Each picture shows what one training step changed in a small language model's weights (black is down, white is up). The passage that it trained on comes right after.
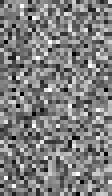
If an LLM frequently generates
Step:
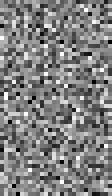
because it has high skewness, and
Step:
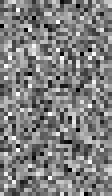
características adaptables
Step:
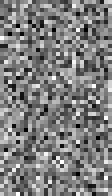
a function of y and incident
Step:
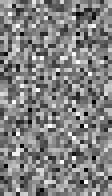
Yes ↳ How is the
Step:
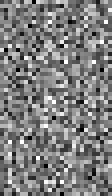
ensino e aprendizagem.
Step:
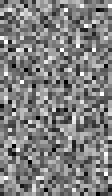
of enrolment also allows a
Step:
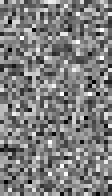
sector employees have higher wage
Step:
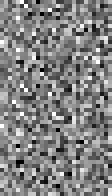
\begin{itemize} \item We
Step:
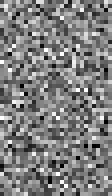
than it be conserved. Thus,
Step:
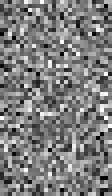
heat in the centre of the
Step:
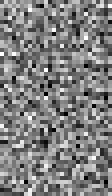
channels, (d) proportion
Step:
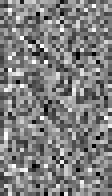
refer to the lasers as
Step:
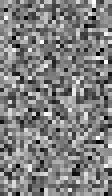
of the study and confidentiality of
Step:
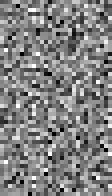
within 10\% of the observed spectrum. The
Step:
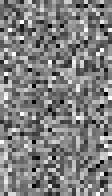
the number of sensors in the car
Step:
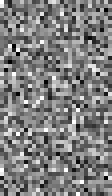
rule.³ Mullur, in
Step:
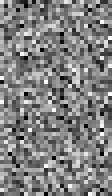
задач, учителя и
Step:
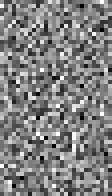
proyectos de investigación sobre
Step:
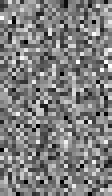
cultural disparities. The fact
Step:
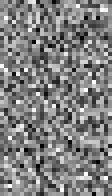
Nakazawa (2016) and
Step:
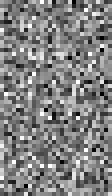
kulolchilik maktabining
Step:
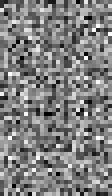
approach. As one can notice, the
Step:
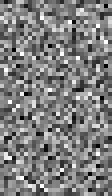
be started **up to two years after
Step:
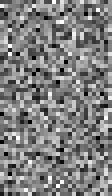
and much lower than the phase one. For
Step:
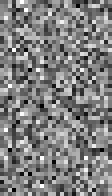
is not quite intuitive. We
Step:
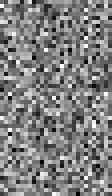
senate and institutional forum
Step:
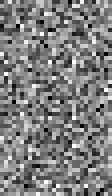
the incident angle is
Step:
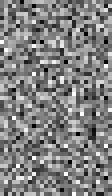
trend has been previously shown with
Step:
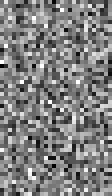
of non-typhoidal
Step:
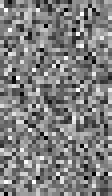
to ambulate was statistically significant
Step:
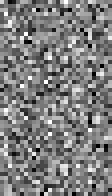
Bell \& de Jong
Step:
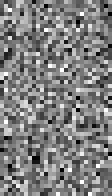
nucleus formation in this reaction at
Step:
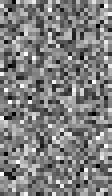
in the expressions of charge and spin current
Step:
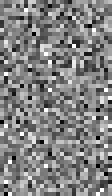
the amount of active words,
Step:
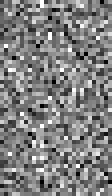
country. Thus the objective of this
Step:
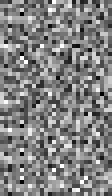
\varepsilon \cos \omega t
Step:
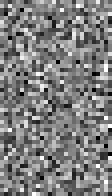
order of magnitude larger than our numerical
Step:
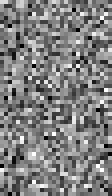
anywhere in the paper, not just
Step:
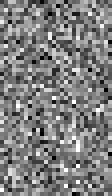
K_d for both neat resin
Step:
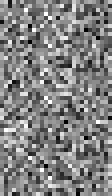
to'lov tizimlarini
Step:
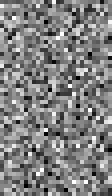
есть правительства
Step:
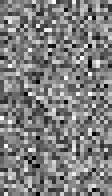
FENE dumbbells on
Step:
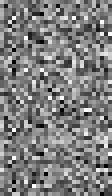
impact measures of existing literature helps highlight
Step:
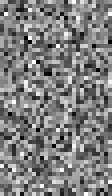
probe signals simultaneously.
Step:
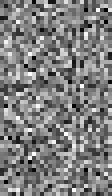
to L1; one cache line
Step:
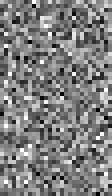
the distinctive feature of social
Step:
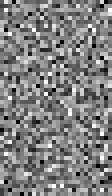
strengthening shared values and creating
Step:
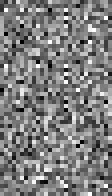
Dapat disimpulkan
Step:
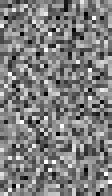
so we have the possiblity to
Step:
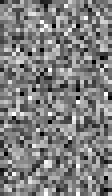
research problems can be mentioned:
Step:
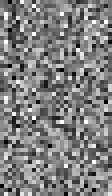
iniciaron la evacuación
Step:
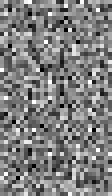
Brett Clark. "The
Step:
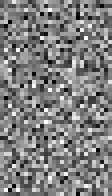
domestic wages are likely to
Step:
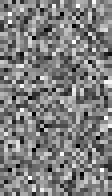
shape parameter determined by the variance
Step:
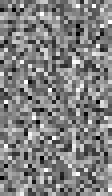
r$ the minimal element of
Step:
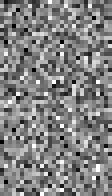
matter, but a few have begun
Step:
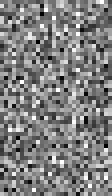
as the OpenXR project has a
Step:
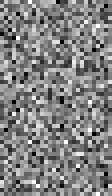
sequence, and content of instruction
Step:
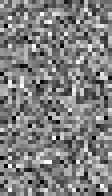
set of those $L$ which meet
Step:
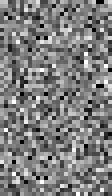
however, the approach identifies the
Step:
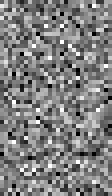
center. As shown in Table 3,
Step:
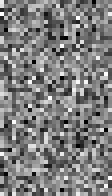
qilish, zarur shart -
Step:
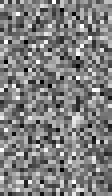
S^\star_h =
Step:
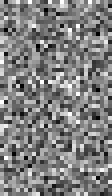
trilaterated position (red line).
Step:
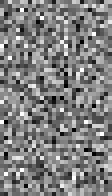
desired focal length is set as
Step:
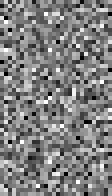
اشاره کرده است
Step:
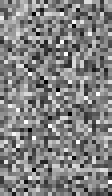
to quality. Keywords:
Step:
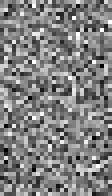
electron-magnon coupling at the interface
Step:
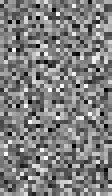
means typical of molecular anions.
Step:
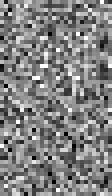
тренування з
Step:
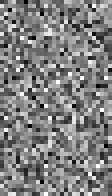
the Doppler effect and to
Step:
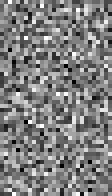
on Vesta they would be easily
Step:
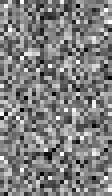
3a. Both 3 and 3a
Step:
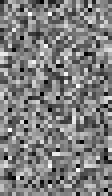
starting from a coarse estimate of
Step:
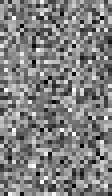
for Autogenous Strain of
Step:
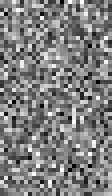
completely filled, and may
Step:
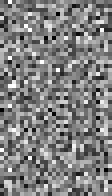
hyphenated formulations such as
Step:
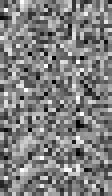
os *mass media*,
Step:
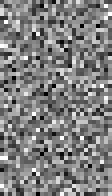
following sections all findings are described in line
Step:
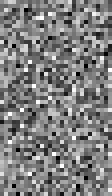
To achieve continuous levels, it should be
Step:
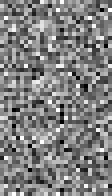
orqali ajralib turadi
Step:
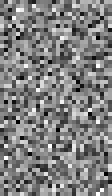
the aircraft rotation rates
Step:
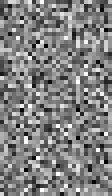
school counselors. In
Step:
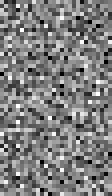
that $Z\le 68$, which
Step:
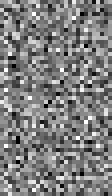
colonial e da degradação
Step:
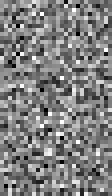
interpretation is correct, then our
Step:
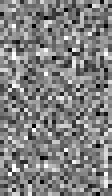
between different patterns of fibers and
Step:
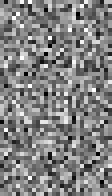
mediated by activation of the
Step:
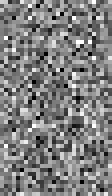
C, and O Cosmic
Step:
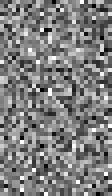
solutions have temperature above this critical value.
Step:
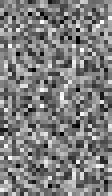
with finite $k$ will
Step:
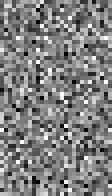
determine how kaempferol
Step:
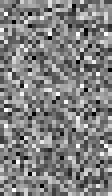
& Islam (2006) "The effect
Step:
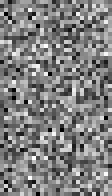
lack of a relationship between the
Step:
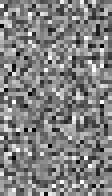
migranților, este în
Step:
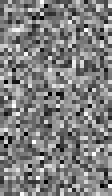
or market clearing. To address this
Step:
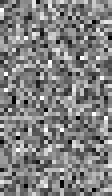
exceeds the limitations of traditional
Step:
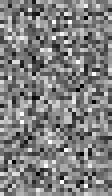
sekolah tersebut.
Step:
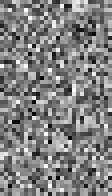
članka 6.
